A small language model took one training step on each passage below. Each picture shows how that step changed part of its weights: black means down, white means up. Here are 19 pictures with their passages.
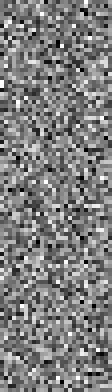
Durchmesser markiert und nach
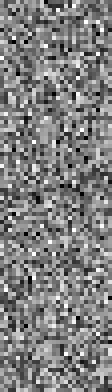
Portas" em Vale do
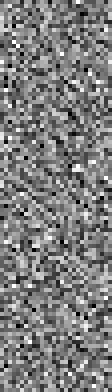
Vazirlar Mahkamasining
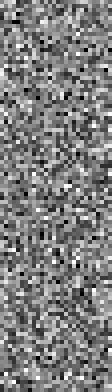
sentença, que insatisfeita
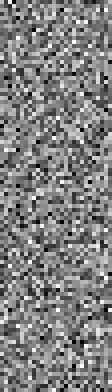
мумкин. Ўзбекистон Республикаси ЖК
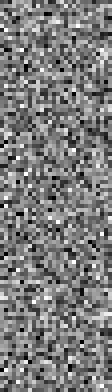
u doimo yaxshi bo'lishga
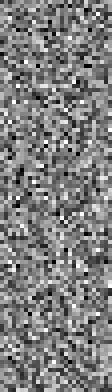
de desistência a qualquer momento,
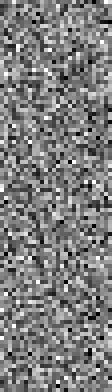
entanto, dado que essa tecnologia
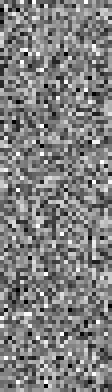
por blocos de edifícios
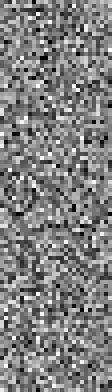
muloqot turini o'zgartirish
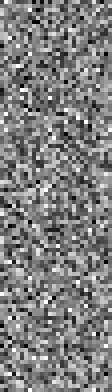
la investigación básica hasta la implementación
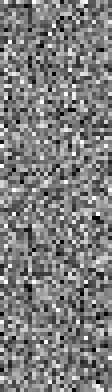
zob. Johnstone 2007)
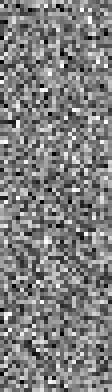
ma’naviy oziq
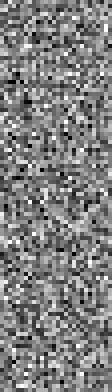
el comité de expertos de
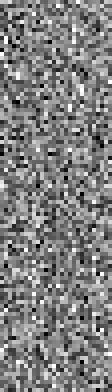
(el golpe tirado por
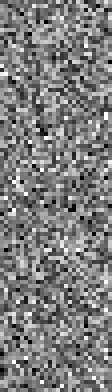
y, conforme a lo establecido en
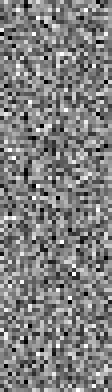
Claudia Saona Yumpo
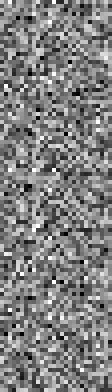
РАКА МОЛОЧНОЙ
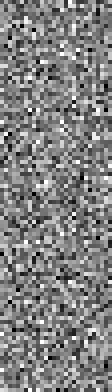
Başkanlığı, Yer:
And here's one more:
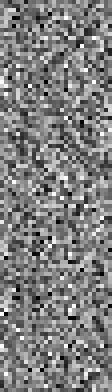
múltiple de la
